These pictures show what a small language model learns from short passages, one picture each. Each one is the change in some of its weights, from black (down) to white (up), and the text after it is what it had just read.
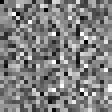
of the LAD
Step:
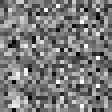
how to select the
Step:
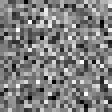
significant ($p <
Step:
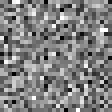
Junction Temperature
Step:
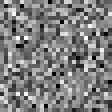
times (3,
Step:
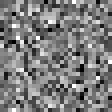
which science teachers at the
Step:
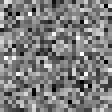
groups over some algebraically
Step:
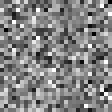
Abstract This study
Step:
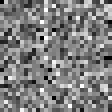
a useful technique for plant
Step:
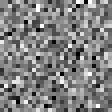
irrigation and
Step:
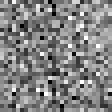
were in a reasonable
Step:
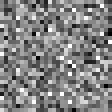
Author Secondary
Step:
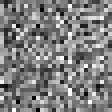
The market is never empty
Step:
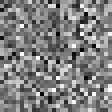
of the network. In
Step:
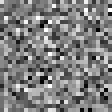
factors influencing
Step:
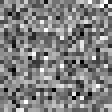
However, this situation is
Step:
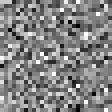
simplifications and solutions
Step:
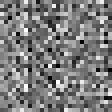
by cooling to very
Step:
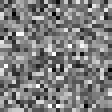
their complementary services.
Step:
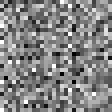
was measured and compared with
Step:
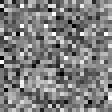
clamping pressure,
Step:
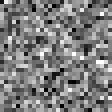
quotient stack. We call
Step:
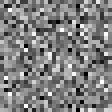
of $t$ and
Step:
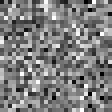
nitrile groups
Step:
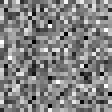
studied the link with Lie
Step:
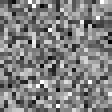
as an initiator.
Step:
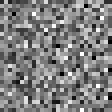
submitted to 2
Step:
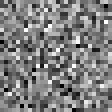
the hyperparameters
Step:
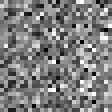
of the buckling
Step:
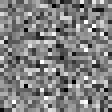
assessing diversity
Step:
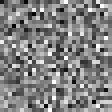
and higher uric acid
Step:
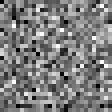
membership degree was
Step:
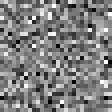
can find few more works
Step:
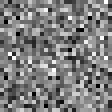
patterns: \vskip
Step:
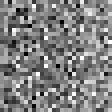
the author have previously defined
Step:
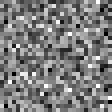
such that any bundle
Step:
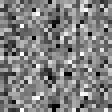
growth of the semigroup generated
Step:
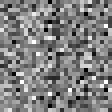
sequence of strictly increasing
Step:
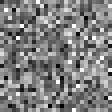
is layer unique. Then
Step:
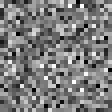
z \right) =
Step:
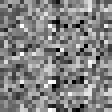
potential added advantages of
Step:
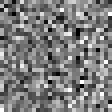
events, which is in
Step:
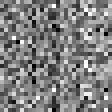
using the classification of the
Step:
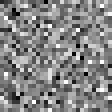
studies involving human participants were
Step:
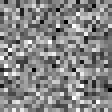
alongside organisations
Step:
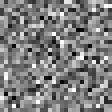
son's fini shed
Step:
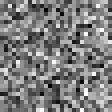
in the lemma.) Then
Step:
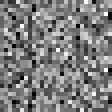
emissions of below 2
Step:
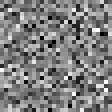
and its proof, and
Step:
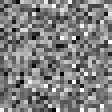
subsection, we assume
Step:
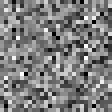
defined because $P$
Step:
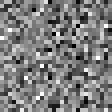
element of $\wh
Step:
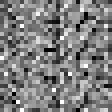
significance of specific types
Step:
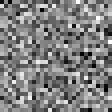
were conducted using a
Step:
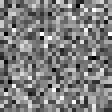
H is a reflective
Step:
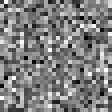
with $N$. For
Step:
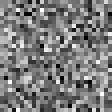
\Lambda$. Then as
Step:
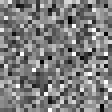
If the style function has
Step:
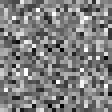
research seeks to
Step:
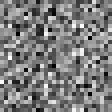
Klee type if
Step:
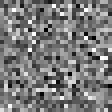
VTE when used
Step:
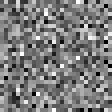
empirical confidence intervals
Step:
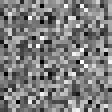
the following are equivalent:
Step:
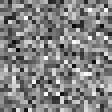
enhancement at the
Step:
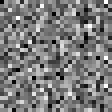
no open path from the
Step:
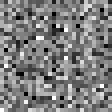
height there is equal to
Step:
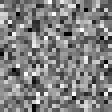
whether it meets the
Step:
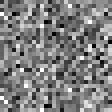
system becomes stuck
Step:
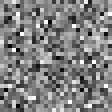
provides an exact inversion
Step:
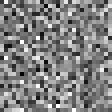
the processing chain. For
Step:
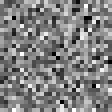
Training Dr.
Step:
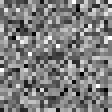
with its gestational
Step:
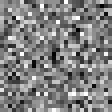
non-commutative algebra of
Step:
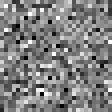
extensions, a normal form
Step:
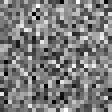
the SEE framework,
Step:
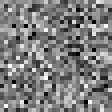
and let $A$
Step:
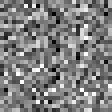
on each side of the
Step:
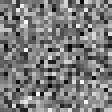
an index ${\bf
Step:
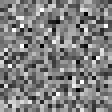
$P$ of
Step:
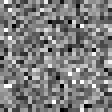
of dimension $n$
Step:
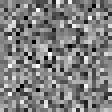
potential $\Vm$
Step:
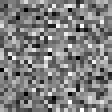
we have\vskip
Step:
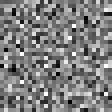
satisfied more easily. If
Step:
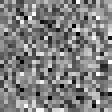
the data set that are
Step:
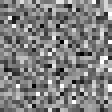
In contrast, the
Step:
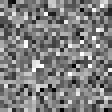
was to carry out
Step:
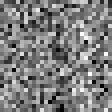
of any automated
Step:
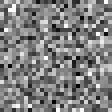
uniform with respect to
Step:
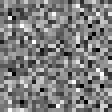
known result.\par
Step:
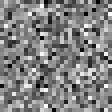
incoherent light with
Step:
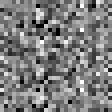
other peaks in the
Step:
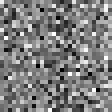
the scattering
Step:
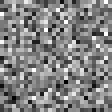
tandem with the
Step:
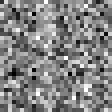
position significantly influenced all
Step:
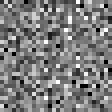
from 28 sites from
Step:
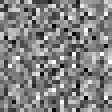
with the proper inclusion of
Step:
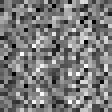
properties of the IDS
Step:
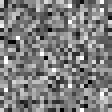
which is reported in
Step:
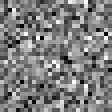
produce a prepreg
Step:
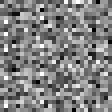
spatial analysis, policy development
